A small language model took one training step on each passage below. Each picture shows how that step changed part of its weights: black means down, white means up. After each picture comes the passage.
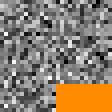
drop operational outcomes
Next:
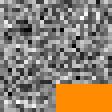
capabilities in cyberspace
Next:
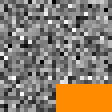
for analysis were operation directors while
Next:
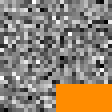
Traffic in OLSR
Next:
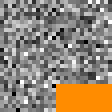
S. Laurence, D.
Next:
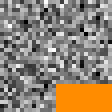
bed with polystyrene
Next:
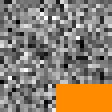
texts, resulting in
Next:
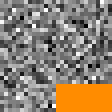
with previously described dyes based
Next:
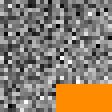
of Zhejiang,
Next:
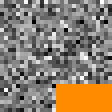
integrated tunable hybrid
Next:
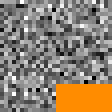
cold chain. However, the
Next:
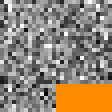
data. With this work, we aim
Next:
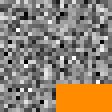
for AED at the time of
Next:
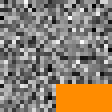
the first stage, the subjects are
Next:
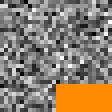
renewable sustainable energy
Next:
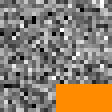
for ability trust, desire for
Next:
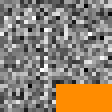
DURATION Spot
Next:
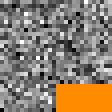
fan (the Sernio
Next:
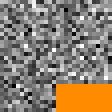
practices of postnatal
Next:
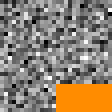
will be executed before the
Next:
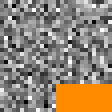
be tracked sufficiently.
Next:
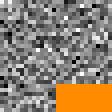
co-development of
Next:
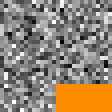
Will and become pure,
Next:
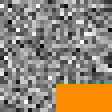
on the DCS values, the system
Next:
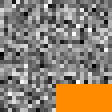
medium Symbols:
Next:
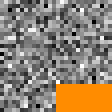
between clothing and the environment also has
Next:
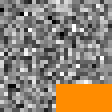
extracted in chloroform
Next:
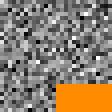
contribution of marital status
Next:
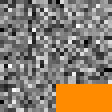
air bubbles, direct
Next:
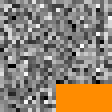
Sinn, W. &
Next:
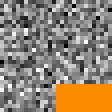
of the method was evaluated by making
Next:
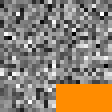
ICT: Use of ICT:
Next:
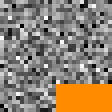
rationality for the latter is
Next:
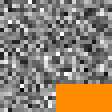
to train researchers to
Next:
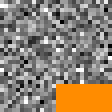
to the modification of the textural
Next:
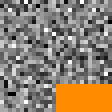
from Women Farmers in
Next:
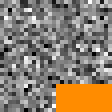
favour hepatocellular
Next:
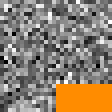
to clinical practice.
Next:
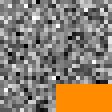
ability would probably overcome
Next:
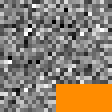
the child's education expenses.
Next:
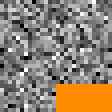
of N_l modulo
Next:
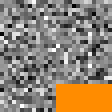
would be expected normally on
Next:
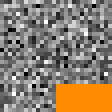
that within a few years all
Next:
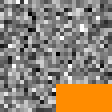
at any time. Please type
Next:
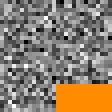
field. Pragmatics is the
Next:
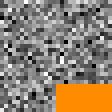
for q_{\max} to find
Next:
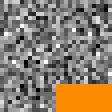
who rely heavily on
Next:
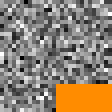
vitro stimulation by
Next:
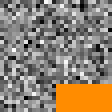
in a multiple-stage
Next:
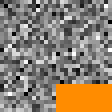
plotted. The dielectric
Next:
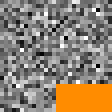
proposed charge pump. Figure
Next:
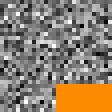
production of the sequences as well
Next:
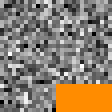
transition from a colonial to a
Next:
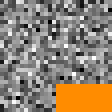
encryption algorithm E
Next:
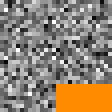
structure of the complex compound formed from
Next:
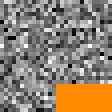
R. Wexler, D.
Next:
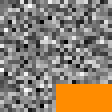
to the CEBON process
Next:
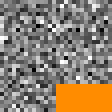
by a favourite actress
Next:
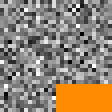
to the Cloud and HPC
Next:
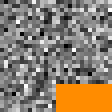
mass spectrometry strongly
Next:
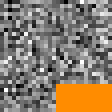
number of school children who are identified with
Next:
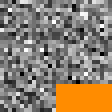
decades, Iran's
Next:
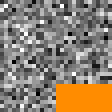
12 months. In addition to
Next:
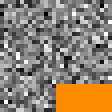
shown that carbon-doped
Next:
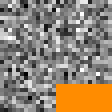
Transformational) leadership
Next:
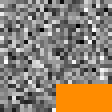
affected Child TMD
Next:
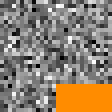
type of treatment. One part of
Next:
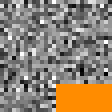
kada, zanna,
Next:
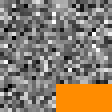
unique label that identifies
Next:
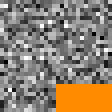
using several parameters.^[127]
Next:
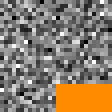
thanks to their complementarities in
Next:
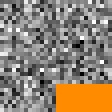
an alternative formulation as shown
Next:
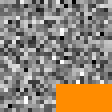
the minds of people and
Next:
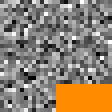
sizes makes them less
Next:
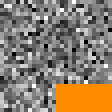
using private health institutions are not
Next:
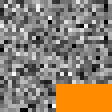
pressure reduction or both.
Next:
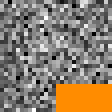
of tertiary institutions like the
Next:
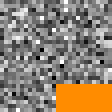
flexural strength and
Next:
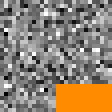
and cultural group wants to, and
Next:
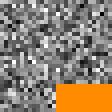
support biodiversity by halting the
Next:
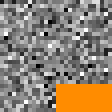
carefully dissected and
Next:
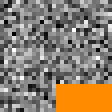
water. The solution was observed to
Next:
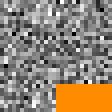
between children and adolescents.
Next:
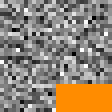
while dispersion decreased from
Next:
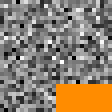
platelet aggregation
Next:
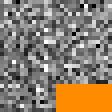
qualities of a pharmacy
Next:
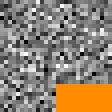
of *H. articulata*
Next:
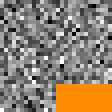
in times of a pandemic and
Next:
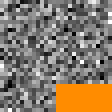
labels that make understanding of the
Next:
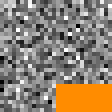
shown to promote long-term
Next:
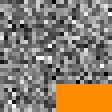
be seen in Figure 2.
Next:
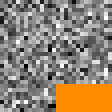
showed high clinical efficacy
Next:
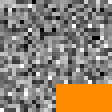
OFM sub-system has been
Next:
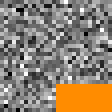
the organization. Ethics is
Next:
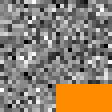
general approach, PCR amplification
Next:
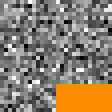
or in an integrated way. And
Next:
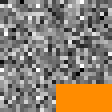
affected by the alignment of research
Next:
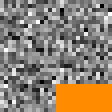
donor and receptor
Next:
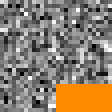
alone and ozone with
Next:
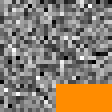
preschool children. The purpose of
